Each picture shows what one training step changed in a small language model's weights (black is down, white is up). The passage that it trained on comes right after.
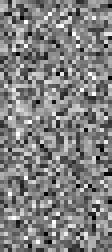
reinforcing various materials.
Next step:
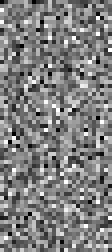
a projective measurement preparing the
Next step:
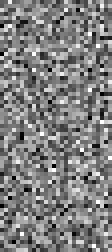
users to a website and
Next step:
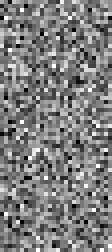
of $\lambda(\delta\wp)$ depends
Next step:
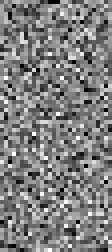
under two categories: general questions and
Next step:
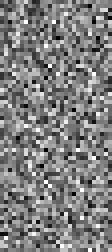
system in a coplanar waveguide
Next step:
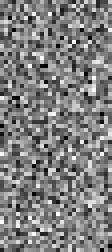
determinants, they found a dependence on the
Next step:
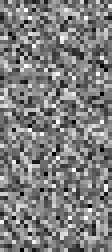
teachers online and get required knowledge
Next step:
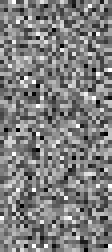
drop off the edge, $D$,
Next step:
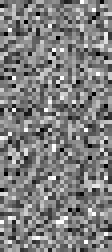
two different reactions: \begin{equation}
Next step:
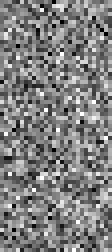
and during 1989 dry season
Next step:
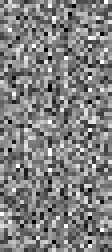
Biology in senior secondary
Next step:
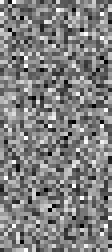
competences, trust in the regional
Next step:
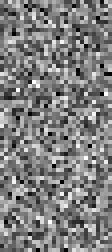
bias, Postman saw the power
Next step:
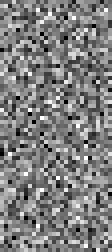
suggested that the origin of the
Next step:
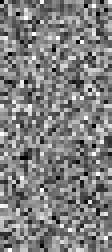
SAGA (ABRUS
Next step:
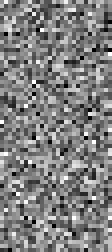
\otimes b_s$ as in
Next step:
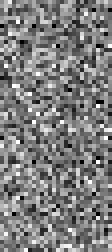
excitation gap). One representative example
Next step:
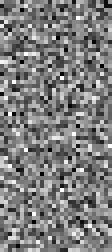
The heart silhouette shows
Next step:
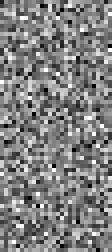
pilot is described in a specific section of
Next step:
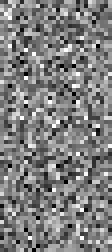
reheating, thus washing out
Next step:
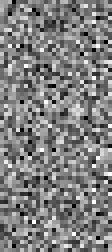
acquiring granular data that provides
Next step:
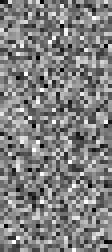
Indeed, the physical properties of the
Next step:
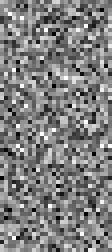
with Mo/Se in-plane
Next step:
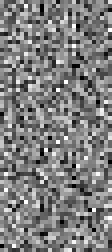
problem size $N$ than the SL0
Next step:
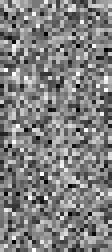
translation⁹) The abolition
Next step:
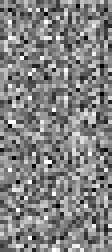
understanding of the dynamics of investor
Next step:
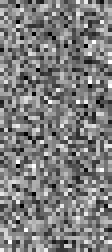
that the proposed NAS method outperforms
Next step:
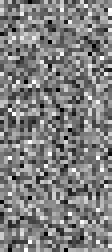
günü antrenman
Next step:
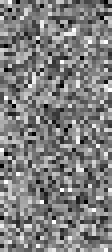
(Ammonium sulfate),
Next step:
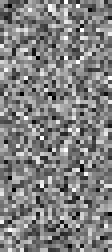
Migrating academic content to
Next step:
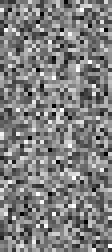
what is happening today,
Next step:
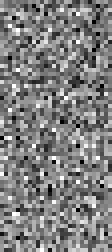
the article would have been too long.
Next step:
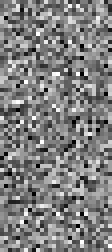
pattern to differ HFrEF and
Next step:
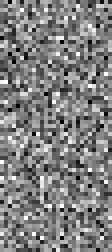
are qualitatively-independent of the
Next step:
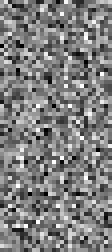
skeleton. Normally, important properties
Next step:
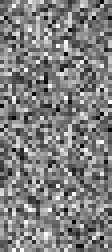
before the Universe ends in a
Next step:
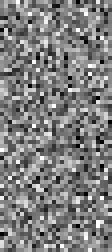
Braun®) in an amount of
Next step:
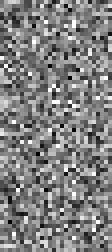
drüber, fertig ist
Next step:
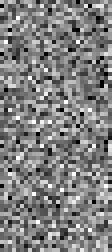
non-lung slices and
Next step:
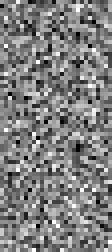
is not true for those of the $\alpha
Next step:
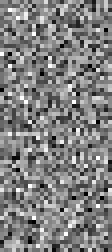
of $R'$. We have chosen to
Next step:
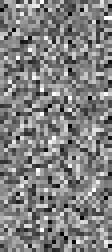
second relevant case we can assume for the potential
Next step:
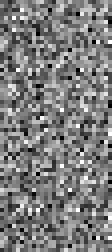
= d/dx dW/dx
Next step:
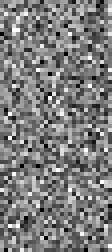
they cannot replace judgment.
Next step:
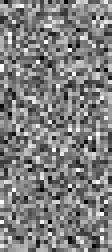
bridging molecules have partly
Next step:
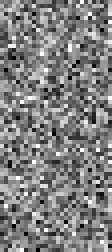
manager) Grape producers
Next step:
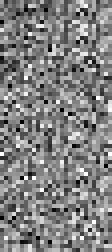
SG10, four transverse strain
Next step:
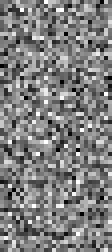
beings care about murder of members
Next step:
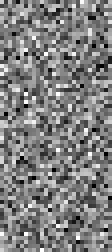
\item All application workloads are
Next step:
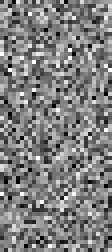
calibrated pure-mode parameters.
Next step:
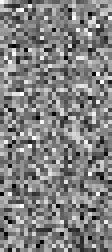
2 and 3, the best-fit
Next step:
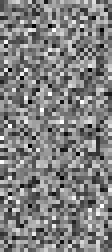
cancer globally and it is the
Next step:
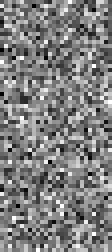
of the galaxy. \subsection{Galaxy
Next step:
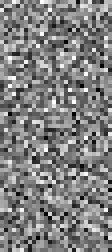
obtain cardiovascular parameters according to
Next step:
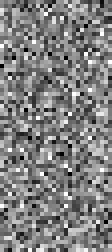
for the honour of a job,
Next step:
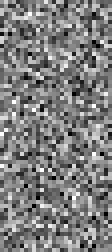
basis for a wide range of experimental
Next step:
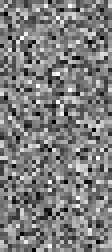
and whether each of them possesses
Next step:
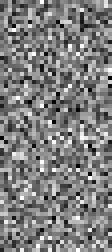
R_P^2$. \noindent
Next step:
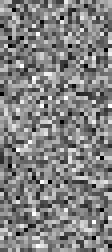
robust wireless connectivity through
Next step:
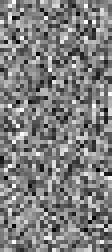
than trade between countries using different
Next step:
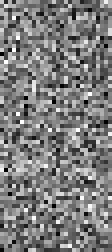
SPACE X Work Package 4:
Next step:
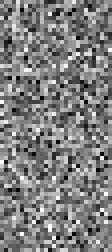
of collaboration opportunity through
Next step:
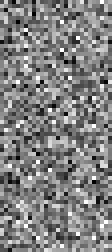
the city-regions. -
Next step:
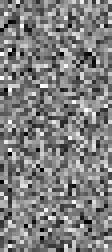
expressions ($V_1$:
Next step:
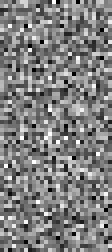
about 1 ms$^{-1}$ are detected
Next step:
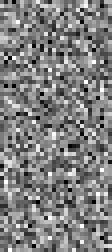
thiol chemical functionalization significantly
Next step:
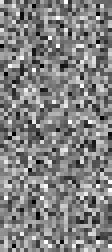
Journal article Quantity
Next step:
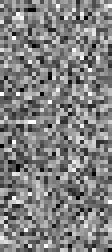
development and testing. Our paper
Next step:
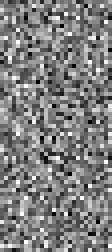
captured by single site DMFT
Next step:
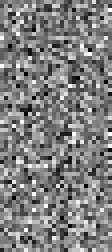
derived in this paper and the eBMS
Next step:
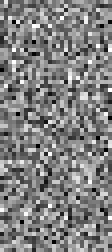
results due to the usage of individualized applicators
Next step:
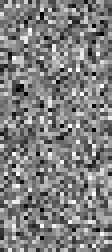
funnel are rejected.
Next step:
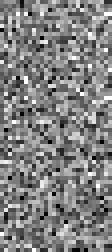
rock composition and nature. These
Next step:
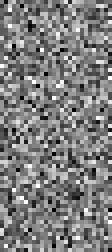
recent downward revision. In this
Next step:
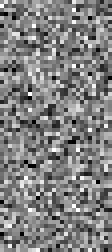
of distinguishing genuine and
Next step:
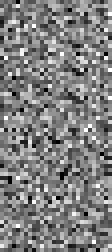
war years or construction development and
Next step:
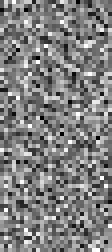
of a long-lived, supermassive
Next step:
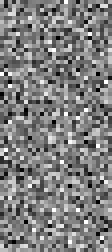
different Bragg resonance within the
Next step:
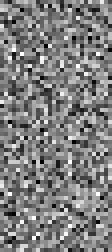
are very similar to those of Si but whose
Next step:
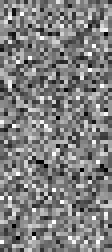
34]. On a surface level, many
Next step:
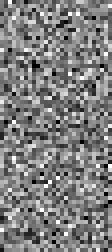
minimum return of 2.257
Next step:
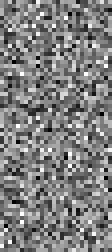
the case where that law does not depend on
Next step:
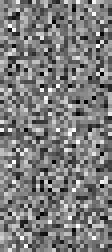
finite submodule, we can
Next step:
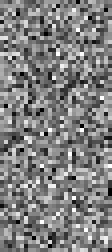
performs a personal task according
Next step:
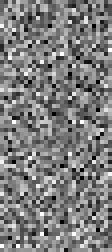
fiscal controls** during the reporting
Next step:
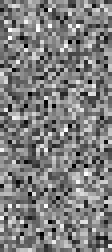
particles (in which case the sum can be
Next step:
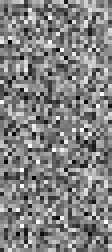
Time Codes Time of complete
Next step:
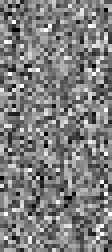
frequency of the star. \begin{figure}
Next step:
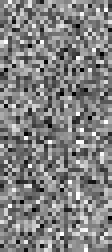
SVD of a matrix is generally not
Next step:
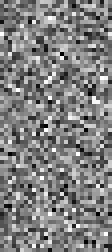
The dashed red lines show the current
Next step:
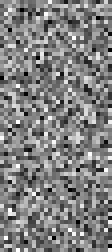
(\ref{e2}) and corresponds to
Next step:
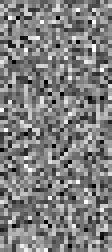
to reinvent the future.
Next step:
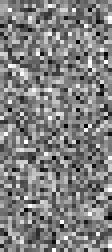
peak reveal full widths at
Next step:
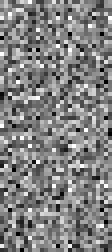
and illumination conditions. The objects of
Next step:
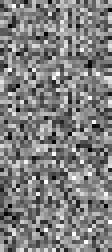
functions. The output layer is composed of
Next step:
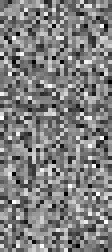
the lead coupling strength,
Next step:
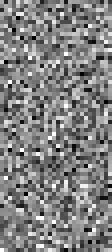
(2012). Municipal solid
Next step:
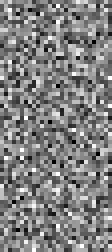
> \lambda > 0$ and that
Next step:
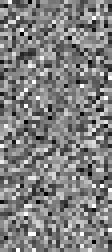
modified as \begin{equation} \Delta
